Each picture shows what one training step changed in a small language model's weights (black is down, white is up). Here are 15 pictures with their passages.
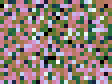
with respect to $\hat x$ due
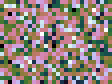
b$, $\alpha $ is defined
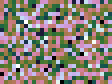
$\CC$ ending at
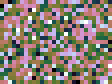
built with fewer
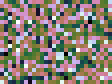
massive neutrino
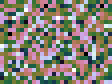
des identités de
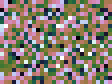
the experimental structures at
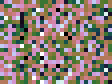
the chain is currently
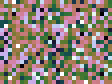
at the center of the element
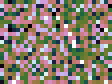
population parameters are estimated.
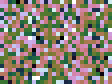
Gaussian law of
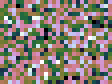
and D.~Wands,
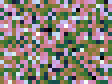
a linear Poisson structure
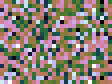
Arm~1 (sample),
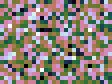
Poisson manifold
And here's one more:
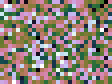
costs associated with the
